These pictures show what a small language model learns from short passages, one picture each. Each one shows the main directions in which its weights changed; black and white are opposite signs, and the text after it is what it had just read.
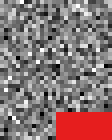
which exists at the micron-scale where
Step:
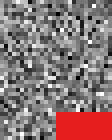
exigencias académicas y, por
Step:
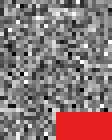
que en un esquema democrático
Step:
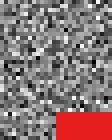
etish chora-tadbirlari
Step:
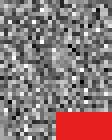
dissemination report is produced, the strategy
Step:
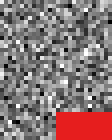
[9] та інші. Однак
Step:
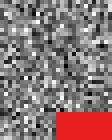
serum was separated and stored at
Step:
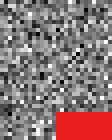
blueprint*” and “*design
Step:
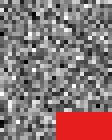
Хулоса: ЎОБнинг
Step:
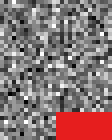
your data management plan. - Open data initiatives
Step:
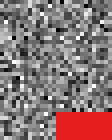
da política de alojamentos, ou não a
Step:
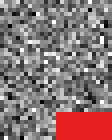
yoshgacha. 5. O‘rta
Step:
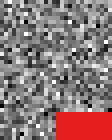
of Engineering and Information Systems
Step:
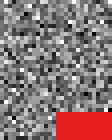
moving into the business of capturing video
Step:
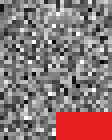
como se detalla más adelante.
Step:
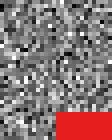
da altura, ou até por
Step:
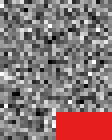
heteroidentificação racial. O
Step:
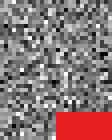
decisions (PEW 2023). Since
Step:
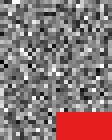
do not appear in Newtonian mechanics. This
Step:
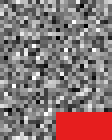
generated, and the opportunities for its efficient
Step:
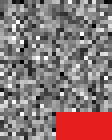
local server allows for real-time monitoring and
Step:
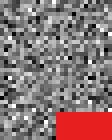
current situation). Denna nivå är
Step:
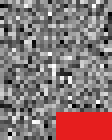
el su actividad Espacios 100%
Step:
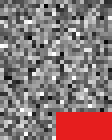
the c_j . Basically c_j
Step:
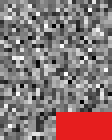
rivojlantirish uchun mustahkam zamin
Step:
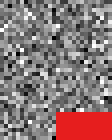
assunto pesquisado, mostrando
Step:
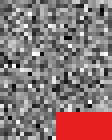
to add salt. This is a random
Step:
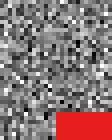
delays are estimated it is possible to reconstruct
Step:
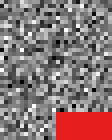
Federal, será celebrada uma
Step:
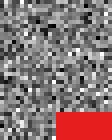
spp. i wierzby
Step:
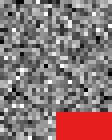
how the effects of this physical activity on mental health are
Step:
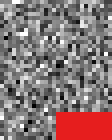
published that suggest a range of activities to supplement and
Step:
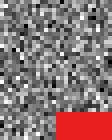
sectional study was conducted over a period of 1 year
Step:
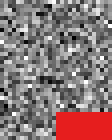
learning tools; modern technologies; audials;
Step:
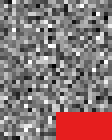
Dietary Reference Values for water
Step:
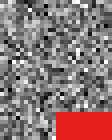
primary key of the related table to establish the relationship
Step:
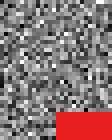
will be made up of at least two fields:
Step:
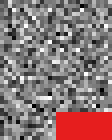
kuchayib bormoqda.
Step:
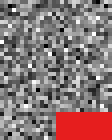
d'une organisation régulièrement
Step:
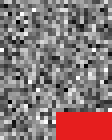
en relación a si la distinción entre clases
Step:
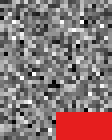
décrocher le sésame pour un
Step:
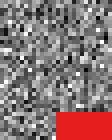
abdomen, there is a yet to be
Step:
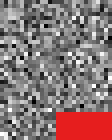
is, hol előbb, hol
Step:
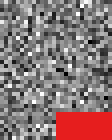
ta'siri Branxiomikoz
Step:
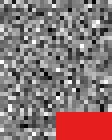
قابل توجه این
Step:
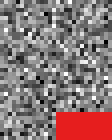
categoria de grande acúmulo de
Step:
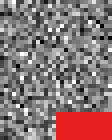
uma ferramenta eficiente para a
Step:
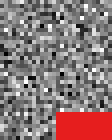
and colistin, with MICs of
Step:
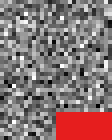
осмотров и отражает
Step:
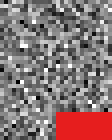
We have shown that the heterogeneous
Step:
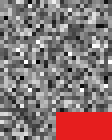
maintain behaviour, while also considering the social
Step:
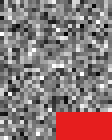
цінності, за які покладені у
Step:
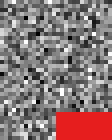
элементов, а именно:
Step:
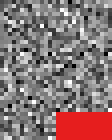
a path coefficient value of 0.303 and
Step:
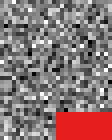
decisions for faculty. Last but
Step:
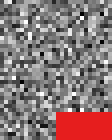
to narrow or expand the possibility of
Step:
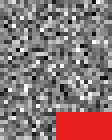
der zeitlichen Abfolge in
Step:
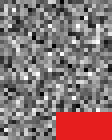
in contrast silica fume decreases
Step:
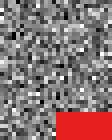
помощью одного числа
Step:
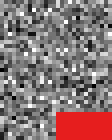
degrees ccw from east |
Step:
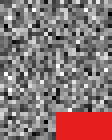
madaniyatida katta ahamiyatga
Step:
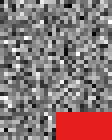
конференции* (pp.
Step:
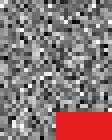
high content of insoluble aggregates and
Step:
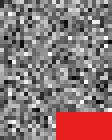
и материально-технического
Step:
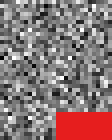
evaluate how well they support energy community planning,
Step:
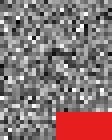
ammo Temuriylar davlatida
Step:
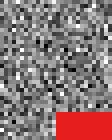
participants. Competing interests The authors
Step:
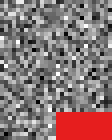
использовании на сидерат
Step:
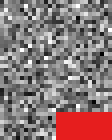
6. Rumelhart, D. E.,
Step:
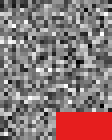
aplicações web disponíveis para
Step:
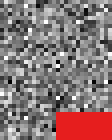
pest multiplication 6 Late and
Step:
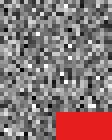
lunas. a. maksud berupa
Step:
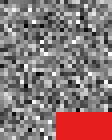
be taken into consideration. Conclusion Based
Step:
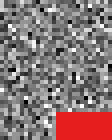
peer tutoring in creating a
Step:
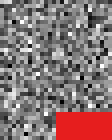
in this context, this paper it aims to identify
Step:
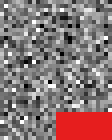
affiliated with India, showing strong collaboration
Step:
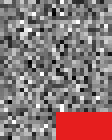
Odorisio, um paciente com
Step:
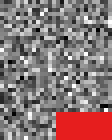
arise from the requirement engineering stage in
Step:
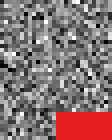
whole weary day, I never
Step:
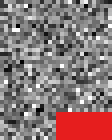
Medicine officially sponsored the
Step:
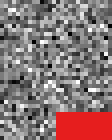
Anilkumar, ³Aneena
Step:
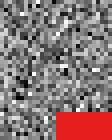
non-coding screens. Although both
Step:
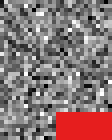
both previously proposed models to predict Bitcoin
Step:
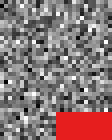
le fruit du travail des autres.
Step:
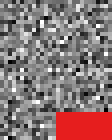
of NALS of Ukraine (Kyiv)
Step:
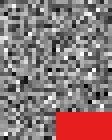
Beruniyning 1000-yilda
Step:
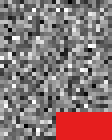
талантливого ученого в
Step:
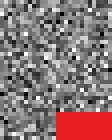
extravascular hemolysis.
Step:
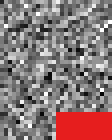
compared to the Shanghai Composite
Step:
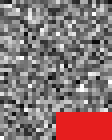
web search. *Journal of the
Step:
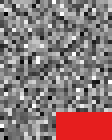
string) and thus numerous ways to
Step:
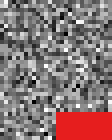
multiprofissional Cultura de
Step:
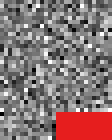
used. The temperature of 80°C and reaction
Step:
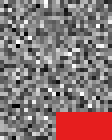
al. (2018) emphasize the importance of
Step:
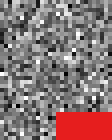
устойчивость во
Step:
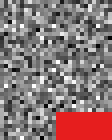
with hospital doctors.
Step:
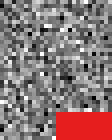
under which for any function $f \in
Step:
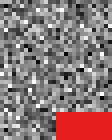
tutkimuksen koordinaation
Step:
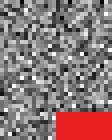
in modern education: from the development of emotional
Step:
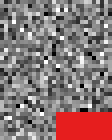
Simple dense layer based generative
